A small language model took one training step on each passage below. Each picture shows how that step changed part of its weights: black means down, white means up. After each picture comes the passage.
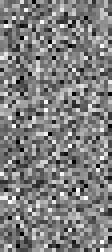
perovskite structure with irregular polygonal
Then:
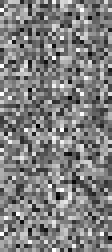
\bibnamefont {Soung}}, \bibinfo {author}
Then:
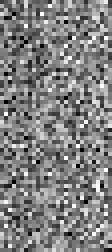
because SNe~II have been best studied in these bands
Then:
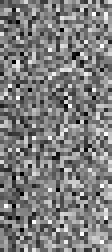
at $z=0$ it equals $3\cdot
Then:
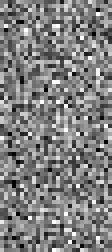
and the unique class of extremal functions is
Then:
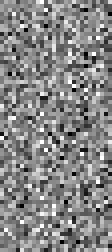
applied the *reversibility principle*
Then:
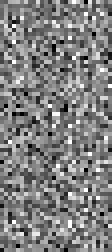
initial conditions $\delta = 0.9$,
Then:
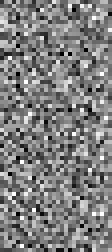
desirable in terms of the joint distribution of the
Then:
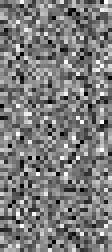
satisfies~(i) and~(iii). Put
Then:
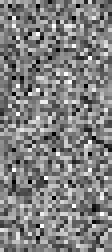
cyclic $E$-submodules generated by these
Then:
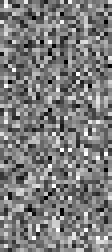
boundary value problem} We consider the one-dimensional version of
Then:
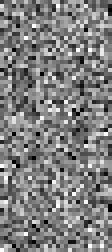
two specific entities: the cloud service provider and
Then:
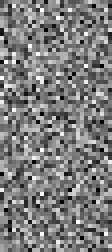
singularities. An alternative proposal for resumming the
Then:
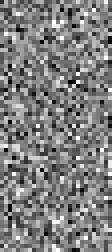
However, numerical simulations of this process (e.g.,
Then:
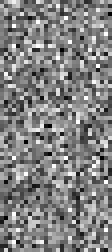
small-scale oscillations associated with the dominant phonon mode
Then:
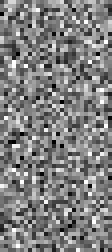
{\mathcal O}$ ergodic. The question of
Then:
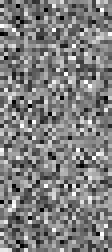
\institution{Hong Kong
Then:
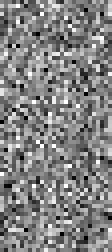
stress that we did not perform averages over the
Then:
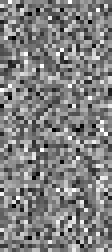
= r\}$ for the collection of subsets of $[m]$
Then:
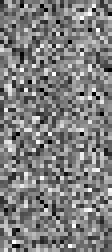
v, \phi \rangle$ is analytic for $t
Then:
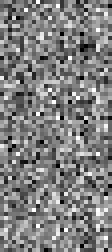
smaller than one million. We give the
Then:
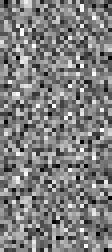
and in subsequent observations in the 1990's. The
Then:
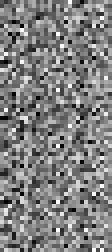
Lie group, which is assumed to be connected, acting
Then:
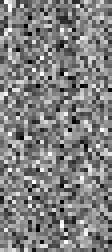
*Corresponding author. $\dagger$ Joint first
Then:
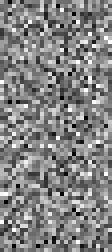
windows, studies such as Gebraselase et
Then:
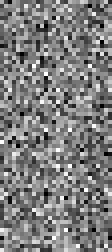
\end{align} where the last sum is
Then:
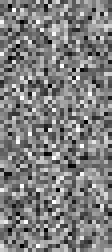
\textit{among consecutive
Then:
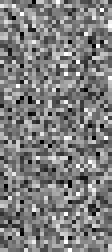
(coupled to the cavity without any barrier)
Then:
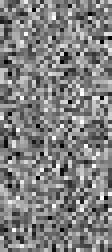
reducing the PLF of iterations. Thereby,
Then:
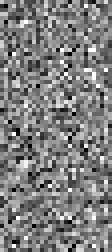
initially static black holes. The results, shown in
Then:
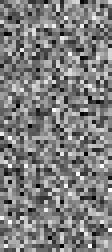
surface, they are assumed to immediately react to form
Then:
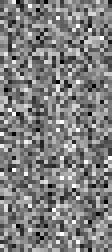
continuous, i.e. we have the following estimate:
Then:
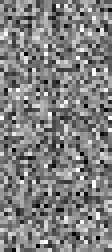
in the SO $\times$ FO range of frequencies
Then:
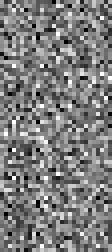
combined lattice QCD (lQCD) data from various
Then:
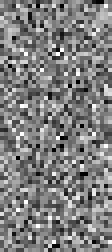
\}$ corresponds to an interval in $\II$ of length
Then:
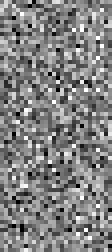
$\in (0, 1)$ obeying a uniform
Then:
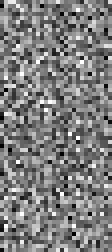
{G}aussian product inequalities. {\em J.
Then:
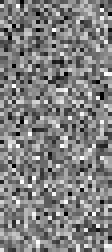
\Rs_{\pa} g$ with the constant
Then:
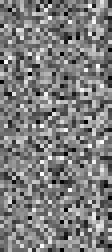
show improvements in database performance and workflow adaptability
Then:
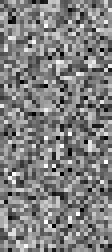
does not change using different renormalization schemes. We note that
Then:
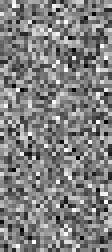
$f_0(c,v)$, sampled from
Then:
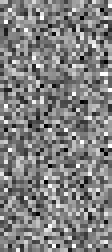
and we shall always assume that these hexagons are
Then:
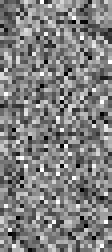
and normal then the wedge $K'$ is a closed
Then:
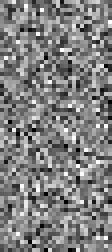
for the gradient noise. A common search direction in machine learning
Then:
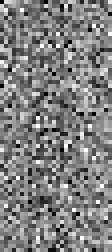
${\Bbb L}'$ is the Jacobi operator at
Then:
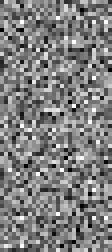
\le \eta \le 2$. There is a transition
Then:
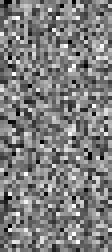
at each time point, and may thus be done in
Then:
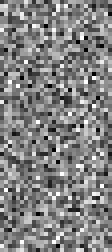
the conservation of momentum implies $\Phi_{\bf
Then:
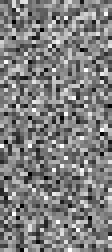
The term with $a=i$ goes to 1 as
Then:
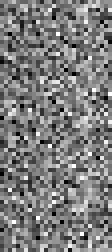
closed forms coming from absolutely convergent power series
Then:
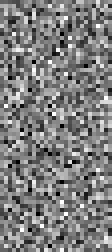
see in the caption to Fig. 6. The energy
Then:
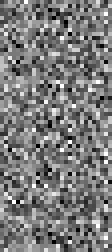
modules.} \noindent{\bf Lemma 3.3.}
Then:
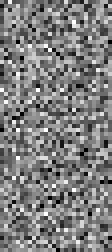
\begin{itemize} \item[1.]
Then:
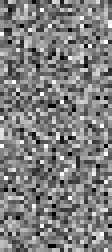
compute $\gamma$ for saturated structures using
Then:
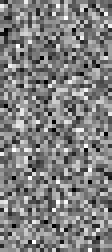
the $\lambda$-transition, and that the divergence
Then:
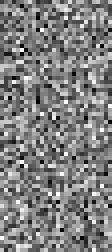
to $\psi_{\rm ma}$. Otherwise,
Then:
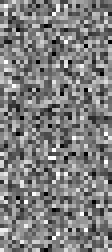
the other side, the choice of the interatomic potential
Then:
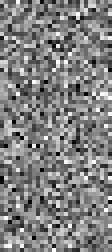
the measured bandwidth remains below $S^*$ after
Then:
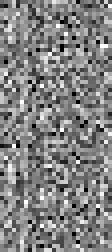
Li, C., Mao, S., van den
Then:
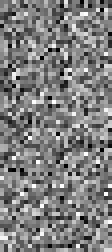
disorder-induced dephasing remains as a disorder
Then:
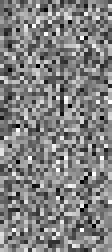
and only if $$\sum_{v \not \in
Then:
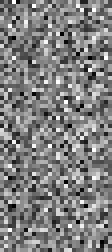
is in fact also perfectly suited to be used in
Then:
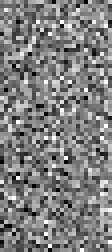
$$ The last assertion holds without assuming $X$ normal,
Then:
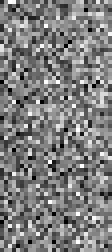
holds when $\mu$ is unknown. If
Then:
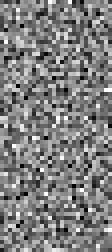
the statistical model, which can be explained by including the
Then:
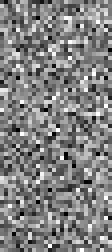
$\gamma$ increases, the deflection angle decreases
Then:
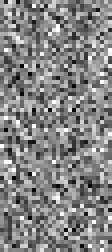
(Fig.~3), however, perhaps due to
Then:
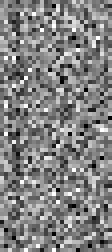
older research concerning the use of fuzzy
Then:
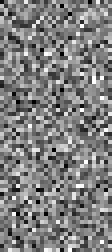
$\score_\f$ is constructed as follows:
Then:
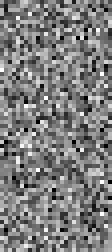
respectively, and, $E_k^v$ and
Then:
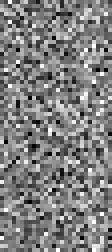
$\Gamma_\gamma$ values in terms of the average
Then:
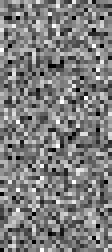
generic set of domain parameters $(a_1,
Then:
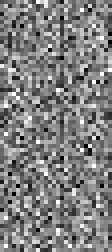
supplies from the conventional power grid and power cellular systems
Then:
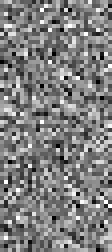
priors from \texttt{isochrones}, except for
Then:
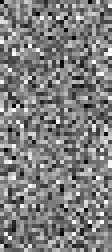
$r\gg r_h$) is (see
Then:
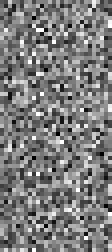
A\in H^2$ for all
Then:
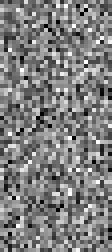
a rank encodes only relative ordering and not the numerical size
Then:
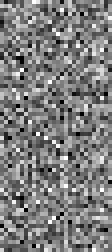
at $\vec e$. \item $\rho_{\vec
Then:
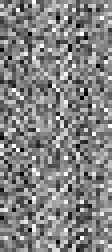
0); \coordinate (B0) at
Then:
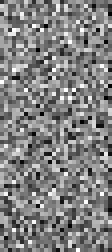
the constituent refractive indices. The second
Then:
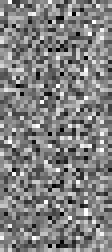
combinant de l'interpolation multivariée
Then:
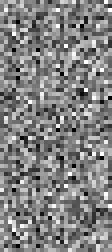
as stochastic unravelings of legitimate
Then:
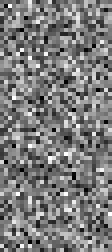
$\xi\in\Omb$. Then
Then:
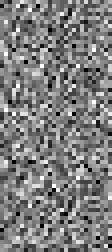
capable of high-sensitivity flow visualization in air
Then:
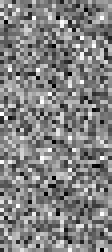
and $\varsigma$ at $E_F$"
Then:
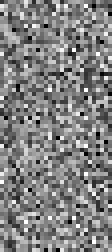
the SPAed transpose in Fig.
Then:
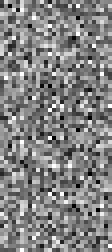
S. 2008, {Galactic Dynamics:
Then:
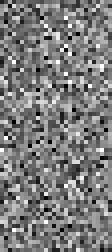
entropies of all invariant measures. The measure that makes
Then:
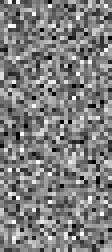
evaluating LLM based grading agents without modifying
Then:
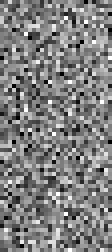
randomly guess with a 50 chance whether the generator's
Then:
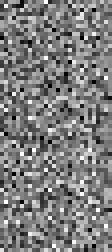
\begin{equation} \square\varphi
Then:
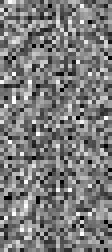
variables. The system of equations can be vectorized and
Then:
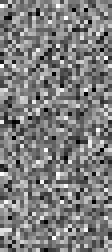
that both the control design and the stability analysis can be performed
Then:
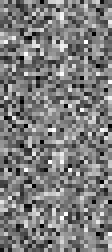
Figure \ref{4a}. We just discovered that
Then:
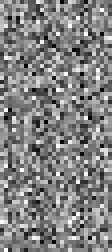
different permutations of their columns, or \(
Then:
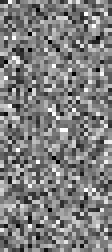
sources with the synchrotron peak shifted at hard
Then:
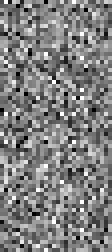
proof} In this section we present Nehari's
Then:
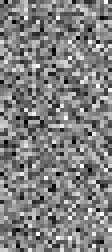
$\theta_*$ and $\chi(\cdot)$ denotes the
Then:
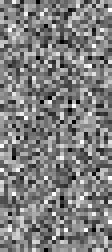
activity can explain the cyclic variations in the O-C diagram
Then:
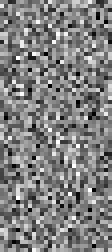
the Schur Complement Theorem, \[
